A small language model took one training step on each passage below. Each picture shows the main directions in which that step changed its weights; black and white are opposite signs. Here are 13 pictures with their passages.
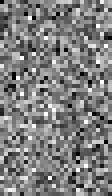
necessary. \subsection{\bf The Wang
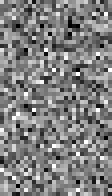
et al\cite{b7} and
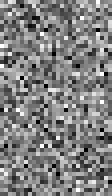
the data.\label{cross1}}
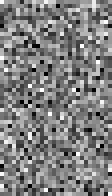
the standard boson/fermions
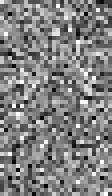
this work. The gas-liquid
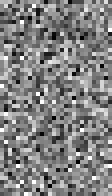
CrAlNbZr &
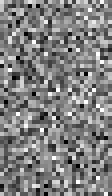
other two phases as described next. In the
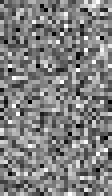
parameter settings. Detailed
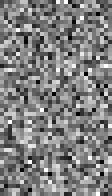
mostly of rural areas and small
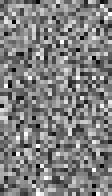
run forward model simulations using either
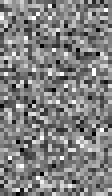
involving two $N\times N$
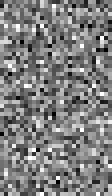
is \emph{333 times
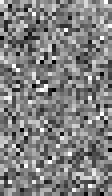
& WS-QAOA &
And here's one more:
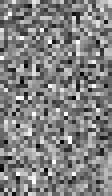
In this manner, the exponent
